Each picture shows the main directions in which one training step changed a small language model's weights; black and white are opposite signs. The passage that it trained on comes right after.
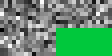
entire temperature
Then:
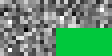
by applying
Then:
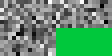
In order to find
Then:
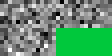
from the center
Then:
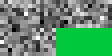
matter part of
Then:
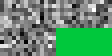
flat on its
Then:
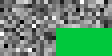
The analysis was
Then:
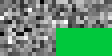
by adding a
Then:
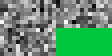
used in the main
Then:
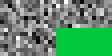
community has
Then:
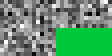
compilation of
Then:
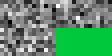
of the AO
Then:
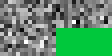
the critical states
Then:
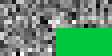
de Sitter
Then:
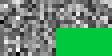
fact that it
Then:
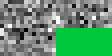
the level representation
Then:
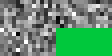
$W$ function
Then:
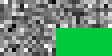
the intense
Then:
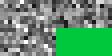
of doubly
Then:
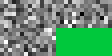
a compact
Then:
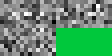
bands, even
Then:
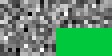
boundary conditions with an
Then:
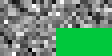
function of the average
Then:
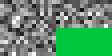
algorithm for
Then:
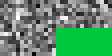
we have a
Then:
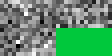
the matter and
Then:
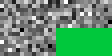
Such an
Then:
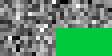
phase is also
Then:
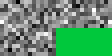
but this is due
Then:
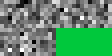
ratios to the
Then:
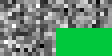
is degraded
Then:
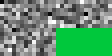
axis along
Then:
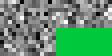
constraints on
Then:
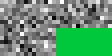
The ratio of the
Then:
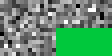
equation of state
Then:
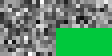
is the correct
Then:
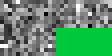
such that its
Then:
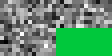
the effect of the
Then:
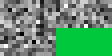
is itself second
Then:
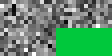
a reversible
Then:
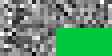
periods in a
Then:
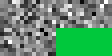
us consider a spin
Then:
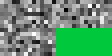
feature contribution from the
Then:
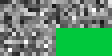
states in this
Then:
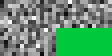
support of
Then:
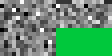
T. and
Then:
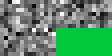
similar clustering
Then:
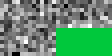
effective spherical
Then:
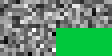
below that,
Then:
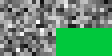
is the bare
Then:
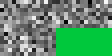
S6 shows the
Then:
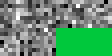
we have performed
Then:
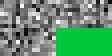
referred to
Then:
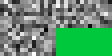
stellar component
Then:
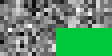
article, we
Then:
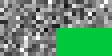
In the limit that
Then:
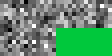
of them
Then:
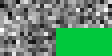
trace of
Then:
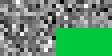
couplings are
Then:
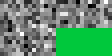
of the predictions
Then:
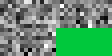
shows that the
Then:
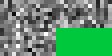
profile of
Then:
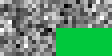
in the case of
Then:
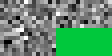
This seems
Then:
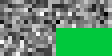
these transitions
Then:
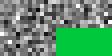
definition of
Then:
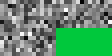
performance is
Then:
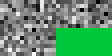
layer was found
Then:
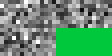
to zero.
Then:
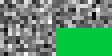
Physics, University
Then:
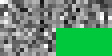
and dark
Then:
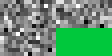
of $d$
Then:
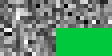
we introduce an
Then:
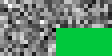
the nearest
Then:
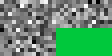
O \) is
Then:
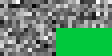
most massive
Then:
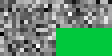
the ISR
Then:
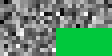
systems (lower
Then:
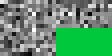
all, if
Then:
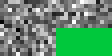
this paper is to
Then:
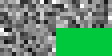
consists of an
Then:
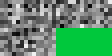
seem to have
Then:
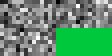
and the second
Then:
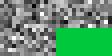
low translational
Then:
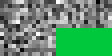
and we use a
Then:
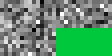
is observed,
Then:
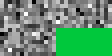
denote networks
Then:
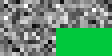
that needs to
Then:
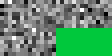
& missing
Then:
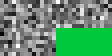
a discussion of
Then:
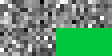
and reduces
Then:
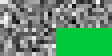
and useful
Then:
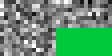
Based on the
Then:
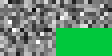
be orders of
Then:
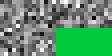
model predictions for
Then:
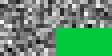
all of these
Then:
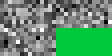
the correlations
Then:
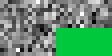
the dominant
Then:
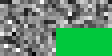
formulate a
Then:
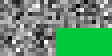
lattice is constructed
